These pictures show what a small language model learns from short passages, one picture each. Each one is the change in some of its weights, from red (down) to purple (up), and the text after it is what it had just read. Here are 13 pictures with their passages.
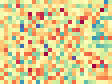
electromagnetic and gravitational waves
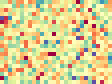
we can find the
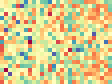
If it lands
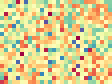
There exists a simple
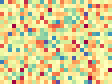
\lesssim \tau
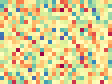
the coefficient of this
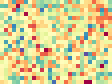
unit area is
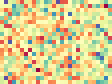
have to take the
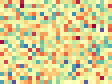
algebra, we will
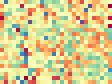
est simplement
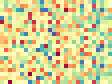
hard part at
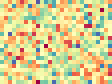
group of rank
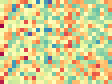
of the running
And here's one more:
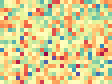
to make a positive
